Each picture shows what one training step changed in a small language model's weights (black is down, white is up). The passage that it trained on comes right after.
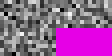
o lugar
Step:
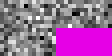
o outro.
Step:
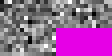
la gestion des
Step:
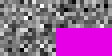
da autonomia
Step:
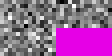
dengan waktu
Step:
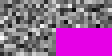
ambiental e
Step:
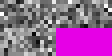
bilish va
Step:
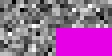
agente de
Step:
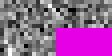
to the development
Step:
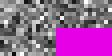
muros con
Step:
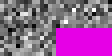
– Ozone
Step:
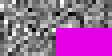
в сложных
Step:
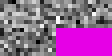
las islas):
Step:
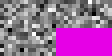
izbira in
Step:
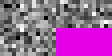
agem de forma
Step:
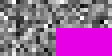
ularning ijtimoiy
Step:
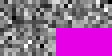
y crianza
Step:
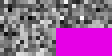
causa de
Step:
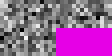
aux transports
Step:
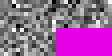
défini par
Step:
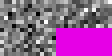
valamint a
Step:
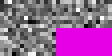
la propuesta
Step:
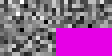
- отбор
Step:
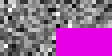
hacia el
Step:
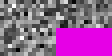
fora do
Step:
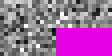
spread of
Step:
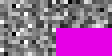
estado de
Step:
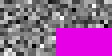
organlar faoliyatini
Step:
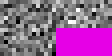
para o desenvolvimento
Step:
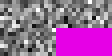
du CAC.
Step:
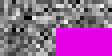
(En La
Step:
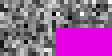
y se compone
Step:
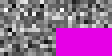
și cea mai
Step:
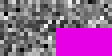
qabul qilish
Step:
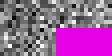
in ensuring
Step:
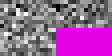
todos aprendemos
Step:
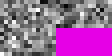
de' Medici
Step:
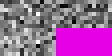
para fortalecer
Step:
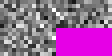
di depan
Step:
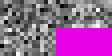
estudiantes de
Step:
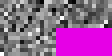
patrón de
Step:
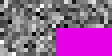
is your
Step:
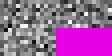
social e no
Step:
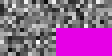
по особым
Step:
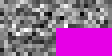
de BAM.
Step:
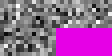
considerada uma
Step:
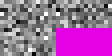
contribuie la
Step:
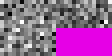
bir xil
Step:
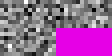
di Kirim
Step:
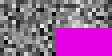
metodologia para o
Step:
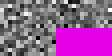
vender seus
